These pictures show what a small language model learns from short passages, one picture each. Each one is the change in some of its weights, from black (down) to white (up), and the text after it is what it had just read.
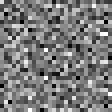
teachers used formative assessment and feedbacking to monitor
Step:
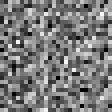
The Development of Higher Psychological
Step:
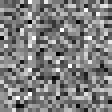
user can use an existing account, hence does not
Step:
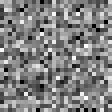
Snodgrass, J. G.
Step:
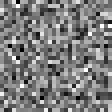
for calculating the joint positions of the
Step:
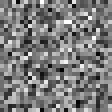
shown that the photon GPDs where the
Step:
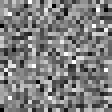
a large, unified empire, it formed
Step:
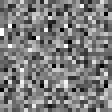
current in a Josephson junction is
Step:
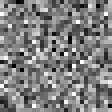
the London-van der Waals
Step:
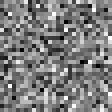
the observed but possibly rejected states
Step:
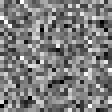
in hydrofoil 1, is shown in figure
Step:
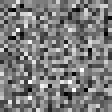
open questions of this approach are: Identify
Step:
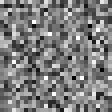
how doing so has increased their efficiency and
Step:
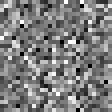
e também nenhuma das
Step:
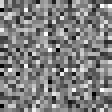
ensuring customer loyalty and brand
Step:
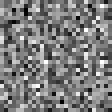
framework, the review can become even more effective in
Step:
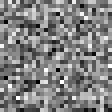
WEAPONS BASED ON
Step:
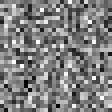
study was undertaken at Colorado State
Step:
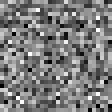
zero field gap $\Delta_{0}$ and the
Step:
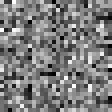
fit to the HERA data for
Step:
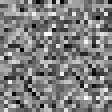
purpose to avoid machine stops that cause quality problems
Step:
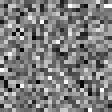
our country in many respects depend on development of
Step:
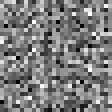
In regions of parameter space where parametric resonance is
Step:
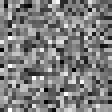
in my thesis indicate that participation in
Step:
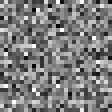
va o'lchash jarayoni
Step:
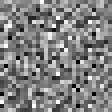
continuada é um dos pilares centrais
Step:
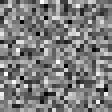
parametrised by a single complex number
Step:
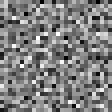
aniqlandi, shuni ko'rish
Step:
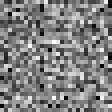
well as in Azerbaijan. In
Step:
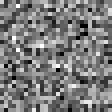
of modules it is easy to fix
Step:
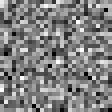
oshirishga bo'lgan yo'lini
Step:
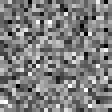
Eq.\ref{equ:car}, in which
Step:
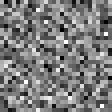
continual pre-training on one
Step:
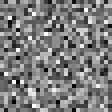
personalization: For minimizing the number of
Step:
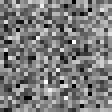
Depending on the matter density, the
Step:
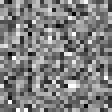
might seek to identify them, we will in
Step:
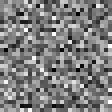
um tema estão relacionadas à
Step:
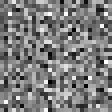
use the total count density per sample for each
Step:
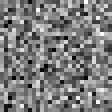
Markov chains, one in the original parameter
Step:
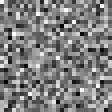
into indoor air. 2.
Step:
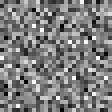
Figure 6. Location of protons in
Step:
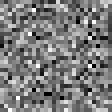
long been recognized as an occupational disease.
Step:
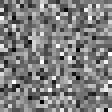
Recently, we developed a tracking method that
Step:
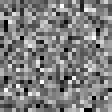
dır. 6. Mesleki
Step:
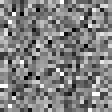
ayırıqsha itibar
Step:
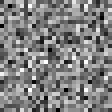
comendo, bebendo, lendo),
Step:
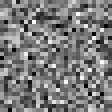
problems that have caused the physical divide of
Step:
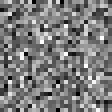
and motional states, while theory proposals point
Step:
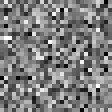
= $\hbar \mathbf{k} -
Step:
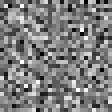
a atividade configura-se como
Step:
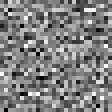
tropics. Agriculture and
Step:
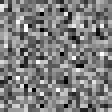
g of freshly double distilled
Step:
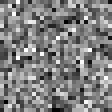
to analyze nucleic acid, and RNA was
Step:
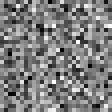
a pesquisa, localiza-se
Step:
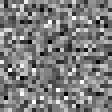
intrinsic asymmetries will cause an
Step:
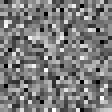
= 30. This is a compromise between
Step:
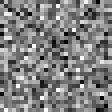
just, sustainable, and sovereign
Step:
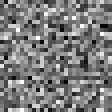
tourism business. Due to the increasing of
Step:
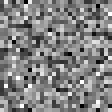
over electron--positron spins gives:
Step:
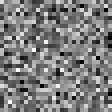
Kingdom only (Shah et
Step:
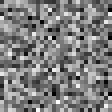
подтверждает, что
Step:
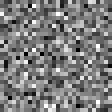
in particular in view of the quantum effects measured by
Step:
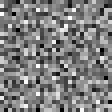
atraksioneve në
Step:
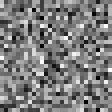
(recycling and purification) in
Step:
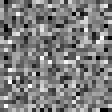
line with the finding of the study, all results
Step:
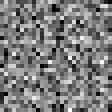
increase trust in open access books.
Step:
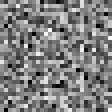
muloqot; kommunikativ
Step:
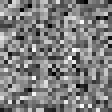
of Indexed F ▪ Level of
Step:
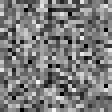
2025 Gravitation session of the
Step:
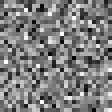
the KeV range. Right-handed
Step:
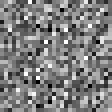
Different COVID19 app implementations give
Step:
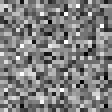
merger and the putative planet formed from
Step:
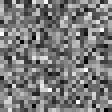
associated with the total amounts of
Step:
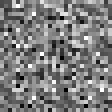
studies using some existing approaches like BP neural
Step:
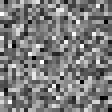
hole in the chip and this means that
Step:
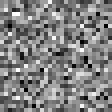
Arman Kerotagi,
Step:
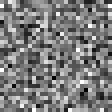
B atoms (blue atoms) in the
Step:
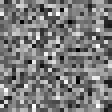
the expected value of unity. All possible
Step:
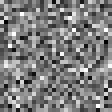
of boron subnitrides Kirill
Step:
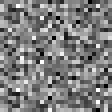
найменша одиниця
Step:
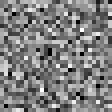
n'(\cdot,h)$ so that
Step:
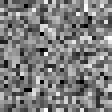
the Exclusive Economic Zone
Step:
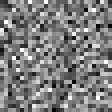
bilan undan faqat iste'mol
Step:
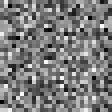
determination, fiducial marks were
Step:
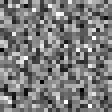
which is in fact a main reason for the
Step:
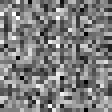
ethos was based on the conviction that
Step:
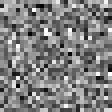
with recommended best N split (1/2
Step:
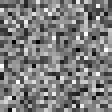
cylinder will be interpreted as the
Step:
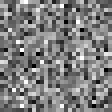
Muammoli ta'limning
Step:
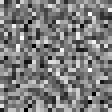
the proportion of such users excluded during our
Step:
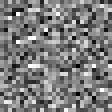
actors and political parties. 10. The
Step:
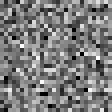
the former case one gets \[ u
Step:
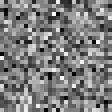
emulsions, wetting layers, and
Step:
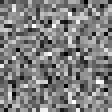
were inferred from the \ha\
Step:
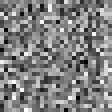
aber manche Objekte haben
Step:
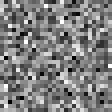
resources to be able to properly adopt green
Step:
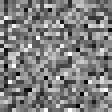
the existing capitalistic growth-development theoretical
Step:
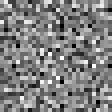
2. "agisi" - agsi -
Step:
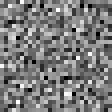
(7 strains, all strains of
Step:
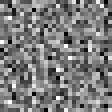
determinant). This is usually the assumption in
